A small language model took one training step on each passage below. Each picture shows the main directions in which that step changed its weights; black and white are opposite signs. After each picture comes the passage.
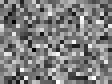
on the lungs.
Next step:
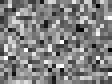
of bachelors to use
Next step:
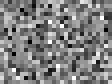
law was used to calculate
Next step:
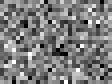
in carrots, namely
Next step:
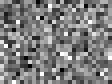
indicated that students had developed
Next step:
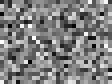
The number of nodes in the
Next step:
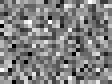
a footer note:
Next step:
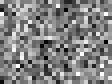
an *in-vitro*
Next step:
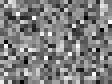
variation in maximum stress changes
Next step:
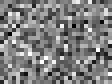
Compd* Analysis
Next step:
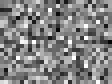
the methanolic leaf
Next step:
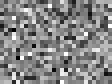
mentally. According to
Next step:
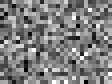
W) to 34 psi
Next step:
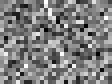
Government Area,
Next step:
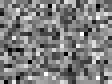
and children. They noticed
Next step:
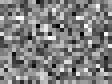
LSPs and we increased the
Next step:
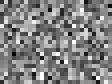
included, which may have
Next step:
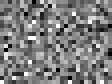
is becoming increasingly
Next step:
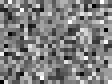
individual on the map, which is
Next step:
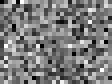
in gastronomy.
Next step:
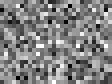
to acquire more advanced
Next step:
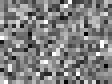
University of Baghdad
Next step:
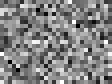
script to create a
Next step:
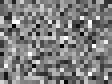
the worst spatial
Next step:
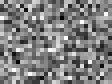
and complete dataset for analysis
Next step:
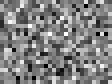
in the formation of researches and
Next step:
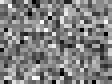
of importance. As Table 1 shows
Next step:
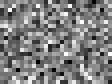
consciousness, and the
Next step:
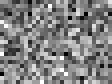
2 reveals that compound 7
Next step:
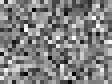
then boiling it under
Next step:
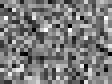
time complexity to $O(\log
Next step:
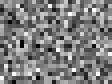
to what exists in most developing
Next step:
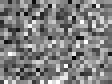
is a business opportunity that
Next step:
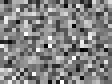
out. The aim of site
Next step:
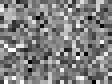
educators who may require differentiated
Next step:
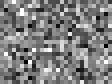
node biopsy; the second
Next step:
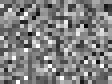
FE software in addition
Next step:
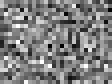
to be strong, low, or
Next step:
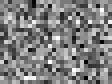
was raised to higher frequency
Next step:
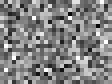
and course designers who are
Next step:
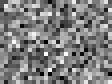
codes, concrete
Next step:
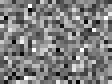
§ 230 Criminal
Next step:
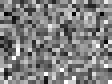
that all students have access to
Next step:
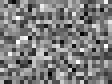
nervous and mental
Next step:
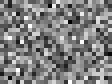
these plots provides
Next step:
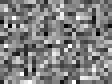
Desde el
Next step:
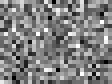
York: Pergamon
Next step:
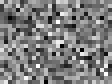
also minimizes confounding
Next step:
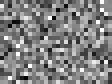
There is at least an additional
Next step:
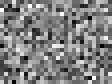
hybrid OCV
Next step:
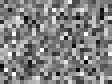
Prospective Study Name
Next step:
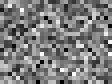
linking it to that of
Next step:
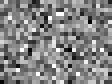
can be generated by a
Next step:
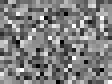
flights or using a higher
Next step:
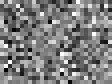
of individuals that participated in the
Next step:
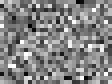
the impressive increase in
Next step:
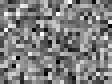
and Tanzania have an
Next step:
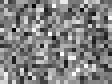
efficiency has been realized. Figure
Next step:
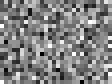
setup, preferably using
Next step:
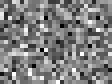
differentiable function, [13].
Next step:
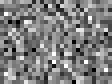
present study, thyroid
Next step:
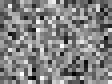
and storage capabilities.
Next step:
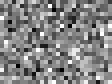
and to ensure accurate
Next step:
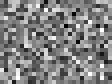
number, canopy and
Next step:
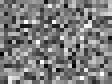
DFT studies analysis explained the
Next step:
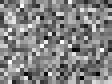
in our country, it is
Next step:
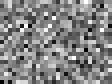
Industrial Engineering -
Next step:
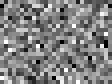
changes could therefore, affect
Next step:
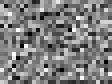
opportunity for building a
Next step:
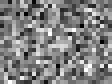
is the statement of knowledge gap
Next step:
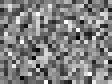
leaves, monopodial
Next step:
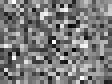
policy, this tool is
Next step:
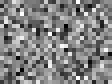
leaves. In this regard,
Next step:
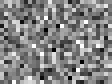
oxidizer needed)
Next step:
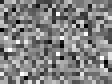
Furthermore, even within the
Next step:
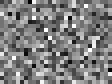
moderate quantity,
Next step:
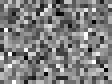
people suffered mainly from physical
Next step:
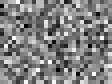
of a few complexes of
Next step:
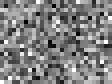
Secondary Education
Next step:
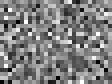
and Urine Albumin
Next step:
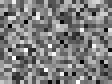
systems: Experience of use
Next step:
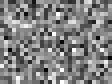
was enough for schools and
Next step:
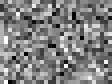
standard is also listed, with
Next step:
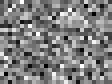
For the description and
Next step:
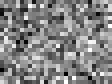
approach to relate Job
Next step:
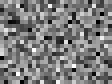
to the people, people can be
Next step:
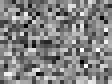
allopathic medicines which
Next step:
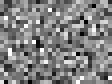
respite." [Koran
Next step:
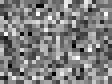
school from demolition
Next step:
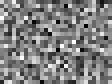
applied instrument for rain
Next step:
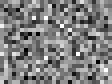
gender and educational level were
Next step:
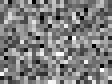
which is a relevant and still
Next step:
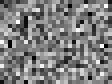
partially constitute an
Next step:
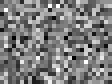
existence of a solution between the
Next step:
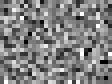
psychological differences of
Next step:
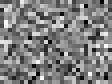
him in out of college
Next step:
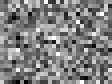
allowing the data to be
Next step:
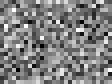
from MR Images
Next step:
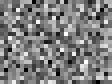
and is well-suited for
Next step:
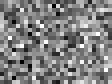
the newly enacted Law
